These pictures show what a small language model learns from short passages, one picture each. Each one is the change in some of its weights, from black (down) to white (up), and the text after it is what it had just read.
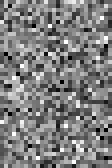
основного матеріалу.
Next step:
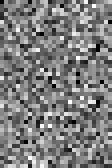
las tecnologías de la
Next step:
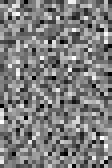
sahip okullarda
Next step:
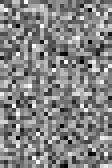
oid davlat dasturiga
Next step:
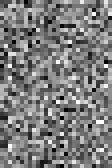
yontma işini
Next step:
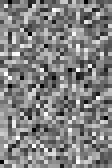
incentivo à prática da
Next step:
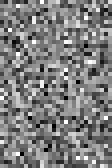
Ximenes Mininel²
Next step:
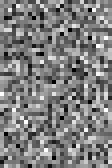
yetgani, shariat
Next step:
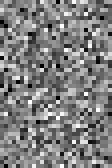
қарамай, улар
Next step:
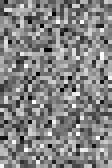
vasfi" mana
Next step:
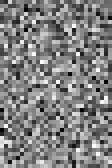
de peças metálicas
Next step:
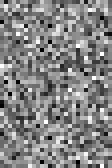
Pada penelitian ini,
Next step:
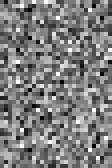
Dilin Kökeni
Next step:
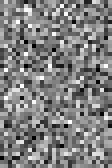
consumidos. Foram considerados
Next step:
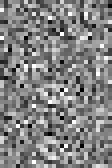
va ayoli qanday
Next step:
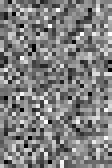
olganda ishonchli
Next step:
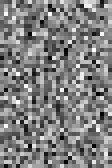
siswa OJT,
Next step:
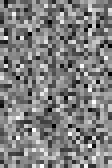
terkait penanaman
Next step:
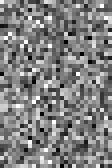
доминанцией в
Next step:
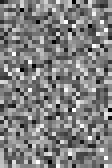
Asian Journal of Medical
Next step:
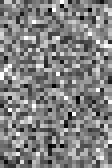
gapirib berdi
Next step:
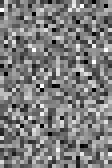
modifica la Ley
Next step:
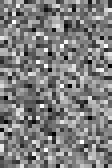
with practical activities
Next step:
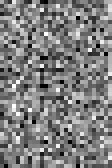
integridad corporal
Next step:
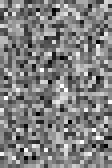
Design of Working
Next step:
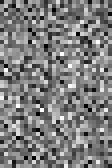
experimentales durante 5
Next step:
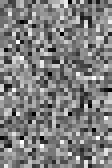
boshqa jihatini.
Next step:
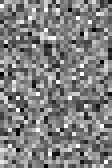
diskurse: na materiale
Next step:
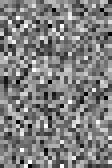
kishilik jamiyatida muhim
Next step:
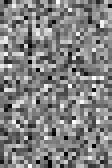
tomonidan tan olingan,
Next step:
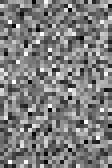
билан қонунга
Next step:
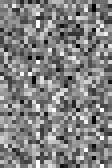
в тот период во
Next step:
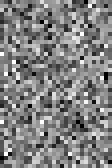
esperança de vida,
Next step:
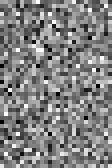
retinóico atua
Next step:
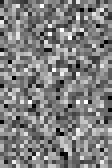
Время выхода
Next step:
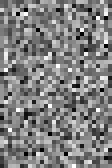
ciclo de vida dos
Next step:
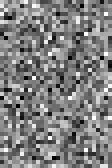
nomzodi (DSc),
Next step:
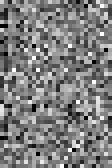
перманентно під
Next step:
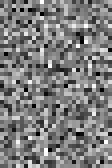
same time, be
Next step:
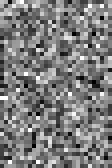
в этой сфере.
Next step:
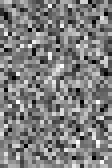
тоже любила
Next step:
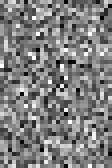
M. Musaev and
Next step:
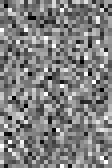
berish sharoitlarini)
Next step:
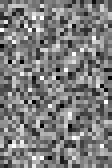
физики. М.:
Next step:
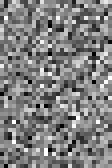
malaka hosil
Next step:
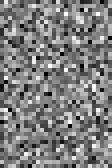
vida, à medida que
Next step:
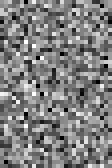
bois, bu asar
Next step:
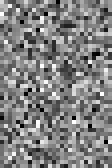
pensar um novo
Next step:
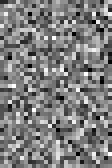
sayti. 2.
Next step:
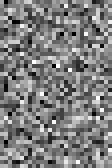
yuzasidan assosiy
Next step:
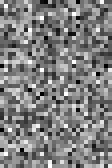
formel ou non Orpen
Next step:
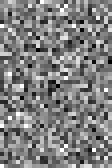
imagination in the
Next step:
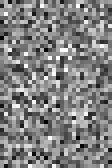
e poco estesa
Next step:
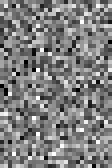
одному из двух
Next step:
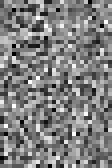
O mapeamento de
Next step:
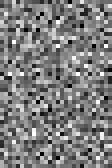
конкуренции; -
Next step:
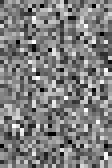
kılacak bir yer
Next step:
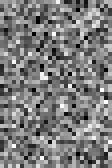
substantiated. The
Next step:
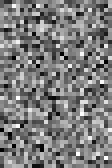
treated on the basis
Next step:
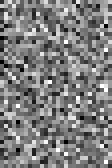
propuesta del poeta que
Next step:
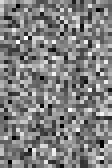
til va madaniyatning
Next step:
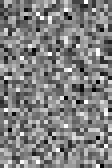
актуальность проблемы,
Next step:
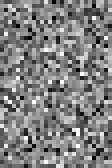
predominante? -
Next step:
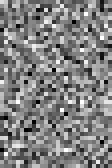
Werte des DGM
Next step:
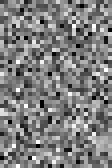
Não delimitando
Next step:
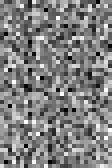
ketika bermain
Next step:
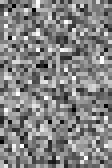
tidak menyerupai
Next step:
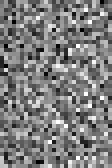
con las opciones totalmente en
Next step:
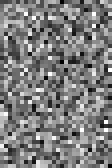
с коррупцией
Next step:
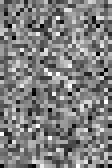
от 11 сентября
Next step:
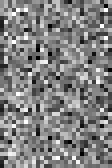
ҳам хосдир.
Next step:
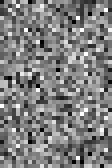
Ленина в доме
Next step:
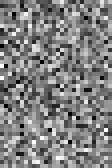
the department of
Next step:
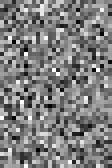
kunda yer resurslarini
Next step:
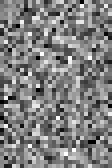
a su carácter de
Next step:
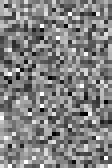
roli va maktabgacha
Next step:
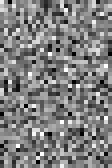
народу – її
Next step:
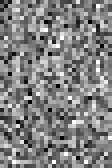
transaksi tersebut
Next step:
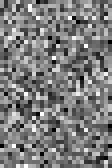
hikmatlarida o'z
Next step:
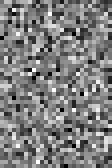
канд. юрид.
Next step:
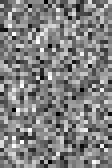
Устинова Г.Х.
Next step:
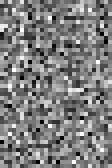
velkaantumiseen ja
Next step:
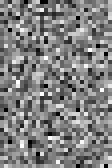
da integridade e
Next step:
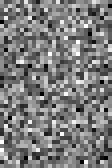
como eficazes na
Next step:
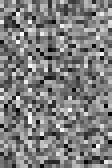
hal qiluvchi o‘rin
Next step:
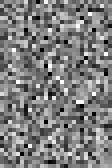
ta kislород
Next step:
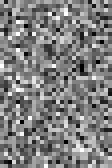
Balke K, et
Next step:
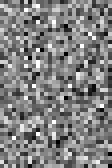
Н М Ухо М Н
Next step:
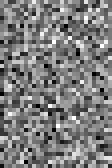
◆ Promoure una
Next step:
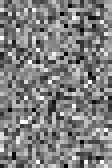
tarmog'ining texnologik
